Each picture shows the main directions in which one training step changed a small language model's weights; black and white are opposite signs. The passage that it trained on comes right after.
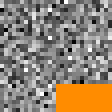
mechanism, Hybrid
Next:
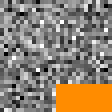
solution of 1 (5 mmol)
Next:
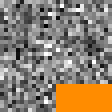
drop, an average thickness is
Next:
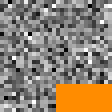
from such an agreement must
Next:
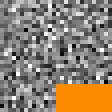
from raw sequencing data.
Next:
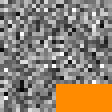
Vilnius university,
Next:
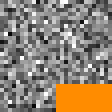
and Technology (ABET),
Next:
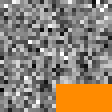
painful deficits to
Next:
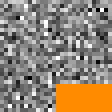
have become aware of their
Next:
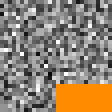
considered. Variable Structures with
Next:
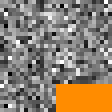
the descriptive method to represent the
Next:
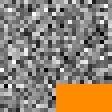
to infrastructure limitations and
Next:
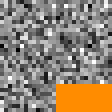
state of the banking industry
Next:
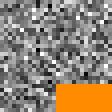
has been driven by a strategic
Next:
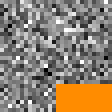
al., 2014). No subjects
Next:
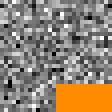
Francisco Silva
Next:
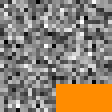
implementing HPWSs in
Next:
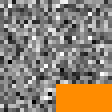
1ml/l, organic
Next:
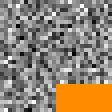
use Iowa Model
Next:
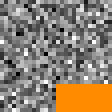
helps to enhance service which has
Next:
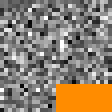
11 was selected as the optimal
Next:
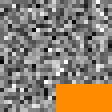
for investors who care about total
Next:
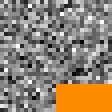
move on the surface are usually
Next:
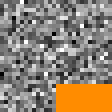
crystal lattice; d is
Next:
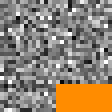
Bawri², Nazim
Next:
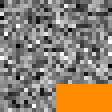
closing, it is proposed that the
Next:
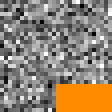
of his royal title
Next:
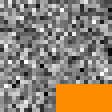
systems in a new country -
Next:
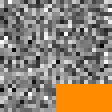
of natural hazards.
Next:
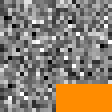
as early harvest.
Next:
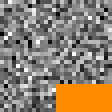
for monitoring and controlling
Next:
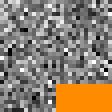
was widely distributed in
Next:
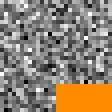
benefits are more balanced.
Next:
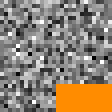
Fig. S7. GC
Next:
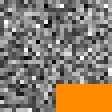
while financial statements are
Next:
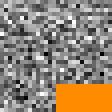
analysis in this study is the general
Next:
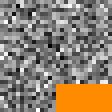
hackathon, with the critical
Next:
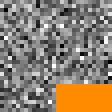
aid accounting decision
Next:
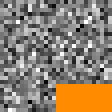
importance of religious
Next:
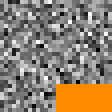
produced, year-wise research
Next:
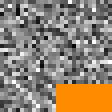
Soft Home Position
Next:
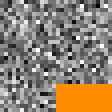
manner in rural areas. The
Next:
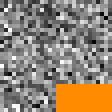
a device is, what a computer
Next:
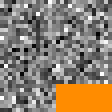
a predictors measurements of common
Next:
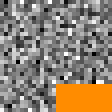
method with respect to the three
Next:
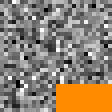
the results are in NG [well
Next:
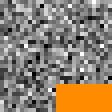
dry weight of material on the
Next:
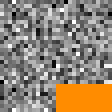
corruption. This measure is
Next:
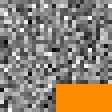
0.2 6 Located in
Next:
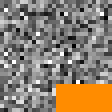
a decrease in reliability. The
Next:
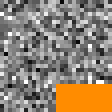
Indian Journal of Science and
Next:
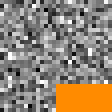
70% of the territory
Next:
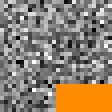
no clear agreement on the
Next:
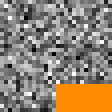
sedentary or stationary
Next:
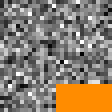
the waveform reconstruction
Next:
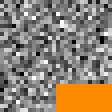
used, assess the nationwide
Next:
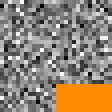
of pentavalent As,
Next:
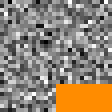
where the tips of the
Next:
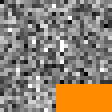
lagged error term
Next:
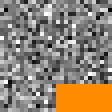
we see a higher death rate in
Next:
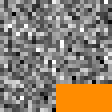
initial pH value of the solid
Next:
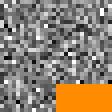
Lexicography, which will include
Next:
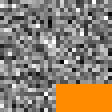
hospital organisms include
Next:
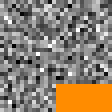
The AES has a block length
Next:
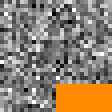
general, however, greater
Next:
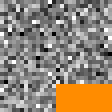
Skinfill plus
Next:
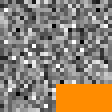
for a sustainable human development, better
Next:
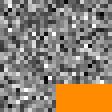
that the majority of AUB cases
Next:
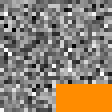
(%) Chronic inadequate
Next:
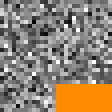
standard szabályait
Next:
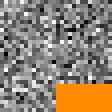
faith) This is also another
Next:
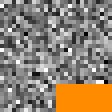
BUIs due to factors like
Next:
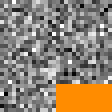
In essence, an increase in
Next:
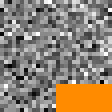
early age can change over time with
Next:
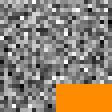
and what characterizes them have not
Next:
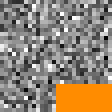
of series II (sample
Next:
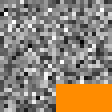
moisture rightly and the water
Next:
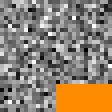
reported that investors are increasingly
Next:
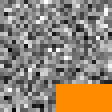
ways. Common preprocessing
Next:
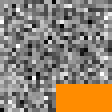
GameFAQs. These
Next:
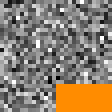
to achieve the IE5 class.
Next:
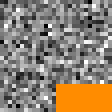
also rose to defend the cause
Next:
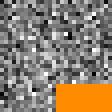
not going to die here
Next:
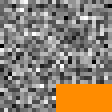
important parameters studied are compared before and after
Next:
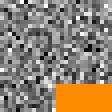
on the production of blended double
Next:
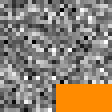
molecular packing in the
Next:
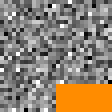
due to the consistent use of
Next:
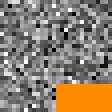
Cyber Laws and
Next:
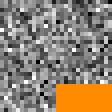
all sciences are based on this
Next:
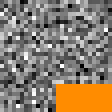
work.” (Participant
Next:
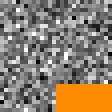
Worth mentioning in period
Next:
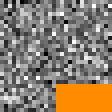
The cellulose nanofibre
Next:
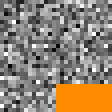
Drives are nonlinear systems
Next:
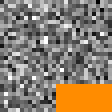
Energy Agency MCDA
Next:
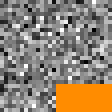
hands on practicals and relevant
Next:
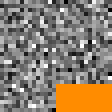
for integration of ES mapping
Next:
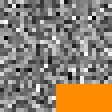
in comparison to their mono-
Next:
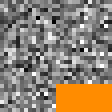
+ 2$ moves and Right will
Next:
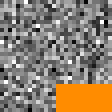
Inflorescences open
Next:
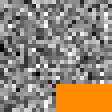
the numerical model is tuned
